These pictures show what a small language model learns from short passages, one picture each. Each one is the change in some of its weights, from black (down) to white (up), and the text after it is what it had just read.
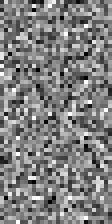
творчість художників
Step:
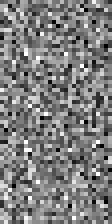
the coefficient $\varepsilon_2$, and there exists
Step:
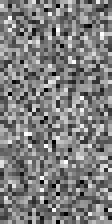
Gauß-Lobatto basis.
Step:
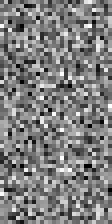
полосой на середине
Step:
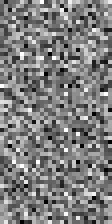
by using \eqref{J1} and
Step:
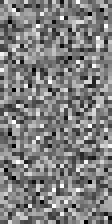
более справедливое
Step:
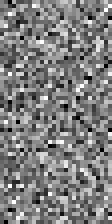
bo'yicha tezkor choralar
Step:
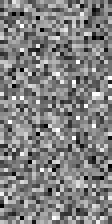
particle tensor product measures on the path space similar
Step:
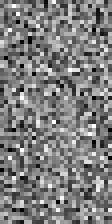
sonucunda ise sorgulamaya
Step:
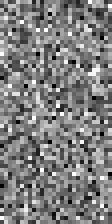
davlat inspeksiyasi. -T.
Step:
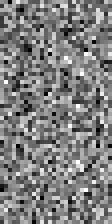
– 32 генотипа.
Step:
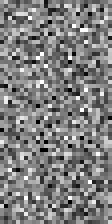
as habilidades sociais das crianças com
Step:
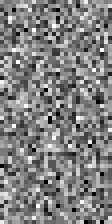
vali sad paydo")
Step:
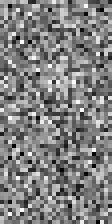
gemeinsame Vereinbarungen zu
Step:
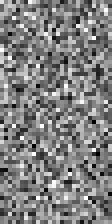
redes, visto que os padrões
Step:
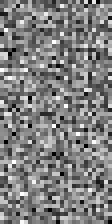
\beta_n(\lambda )=\left(
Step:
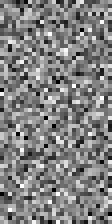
joylashuvi bo'lib
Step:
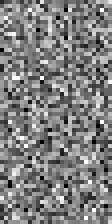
\mbox{ is rational,} \\ \\
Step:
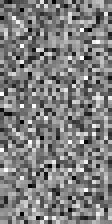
Нававийлар наздида
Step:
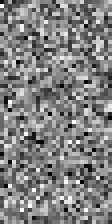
ролевые методики,
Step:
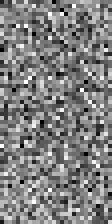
$W'$ denotes the density of the potential measure
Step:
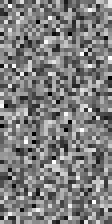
and Numerical Mathematics, Comenius
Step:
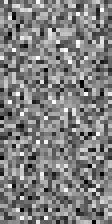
chalish, bolaning o`zi
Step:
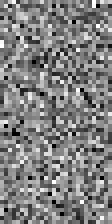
conjecture that the converse is also true:
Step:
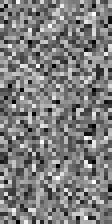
be achieved without the use of reflections.
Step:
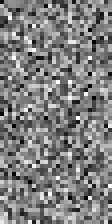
quadro de violações de direitos
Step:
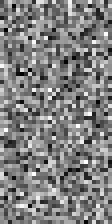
наявністю мутацій,
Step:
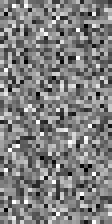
knot, or a hyperbolic knot satisfying the
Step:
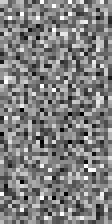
классов. Итак,
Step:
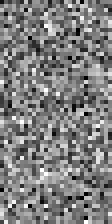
мас.%) способствуют
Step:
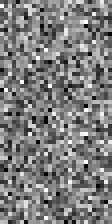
Соибжонова, Ш.,
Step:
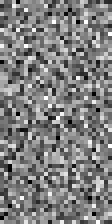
have the $p$-th analytic branch
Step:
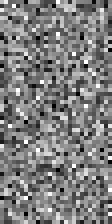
a una paradójica combinación de
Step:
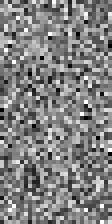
chiamare *Rami ingordi*,
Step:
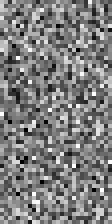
triangular form. Since $\ULG$ is
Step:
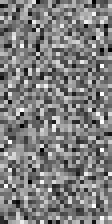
are the counting functions \[ \pi_
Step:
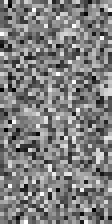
университет».* *Scientific
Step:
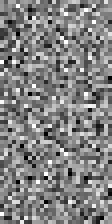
\frac 12\sum_{T\leq
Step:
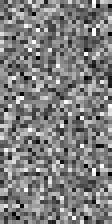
the probability is not further determined here, we introduce
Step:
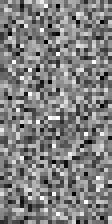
shackle of heterosexuality
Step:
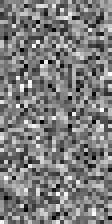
to handle multicomponent and
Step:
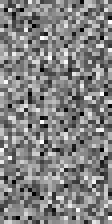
rivojlanishi sustalashgan bolalar haqida
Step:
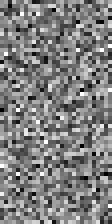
Kalai gives a striking
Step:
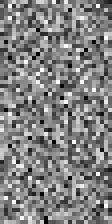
In the article, innovations and modern
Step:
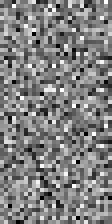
way (see also examples below). But, for
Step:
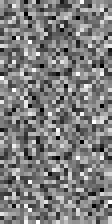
topshiriq va mashqlarni
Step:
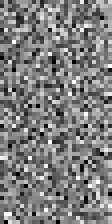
(Gil Martín, 2013) en
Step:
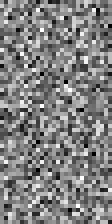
o semplicemente urbana, come ad
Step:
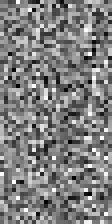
исследованы на возможность
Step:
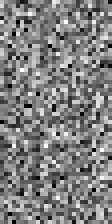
Etik Beyan / Ethics
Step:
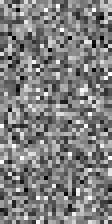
região anaxial direita, com
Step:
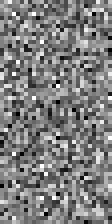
(1) Stimulate students'
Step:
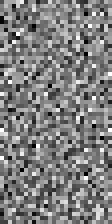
ambiental numa abordagem institucional
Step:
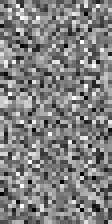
the outline of this paper. The paper
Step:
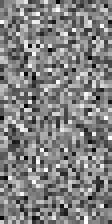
\text{for}\ 1\leq
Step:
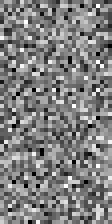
to which this theory can be applied include discrete subgroups
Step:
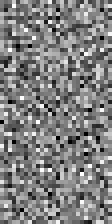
pra siklus menjadi
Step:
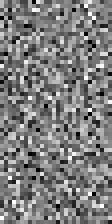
we find a net of diagrams $$
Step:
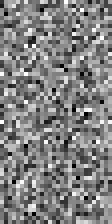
(p, q) avec $p + q
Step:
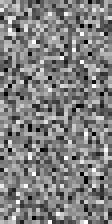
$\de <0.$ Since the same argument works
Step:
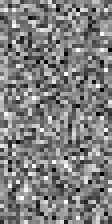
Z_0/M$. To prove Theorem
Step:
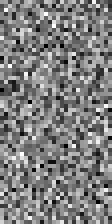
X$ and any two $\d$-close
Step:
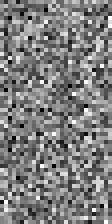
не понимаем ни слова,
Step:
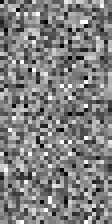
если мы не будем
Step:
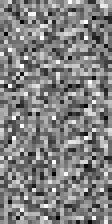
из основных показателей развития
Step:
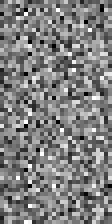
ha calculado para una tabla
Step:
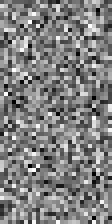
to the TCE source zone geometry which is
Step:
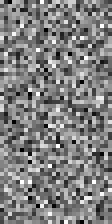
narkoba, yang oleh
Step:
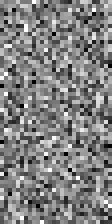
enfermedad. Dentro de los que mayor
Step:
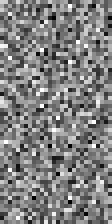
suas respostas que ao mesmo tempo que
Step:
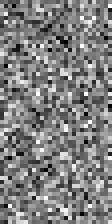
d w| \leq (B +
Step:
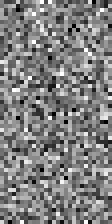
of \eqref{2}, the Stirling
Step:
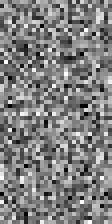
1,6 мільярда
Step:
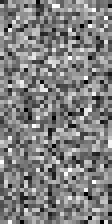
концентрации подъемного
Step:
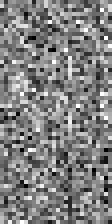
= 1$, \begin{equation}
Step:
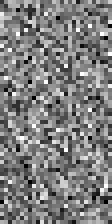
\label{sec:04} See
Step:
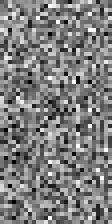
echter het gevolg van eenige
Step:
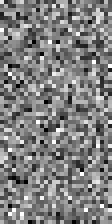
3.1 Tratamento da Série da
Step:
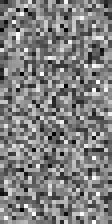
by using the Godement mean, see
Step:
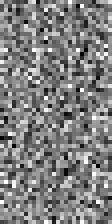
the above, the proposed method of constructing
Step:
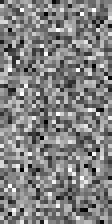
der nutzenden Person über ein
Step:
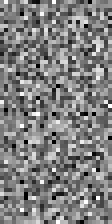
venen á destorbar... Qui
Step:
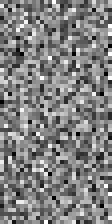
berfokus pada kegiatan
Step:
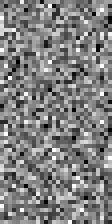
et avec laquelle elle a
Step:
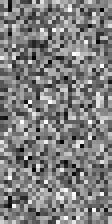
birinchi navbatda inson
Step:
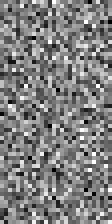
manuscript. Submitted
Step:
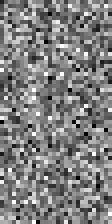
todo o ordenamento jurídico,
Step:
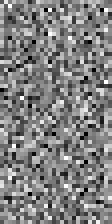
In this section, we discuss the conventional approach
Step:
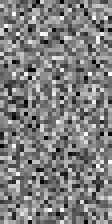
we show the following lemma which plays an important
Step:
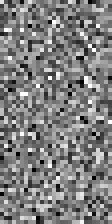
set of timesteps on which any state can
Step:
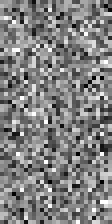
CRIATIVISMO E AS
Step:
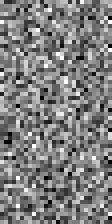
turib o'qitish vositasida amalga
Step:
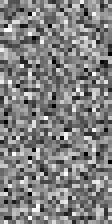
asymptotically as $ p \to \infty $
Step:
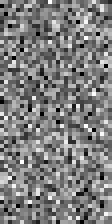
and discuss its implications. We begin with a
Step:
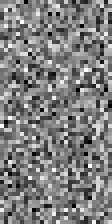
la cantidad de vehículos
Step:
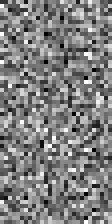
см. В десятом
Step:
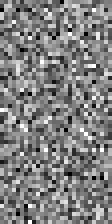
consequences of financial sanctions*
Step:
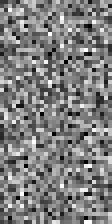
могут быть сформированы
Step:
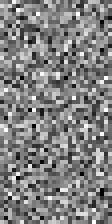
appears the small divisor problem. Thus,
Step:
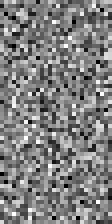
analysis, but also for the numerical solution of
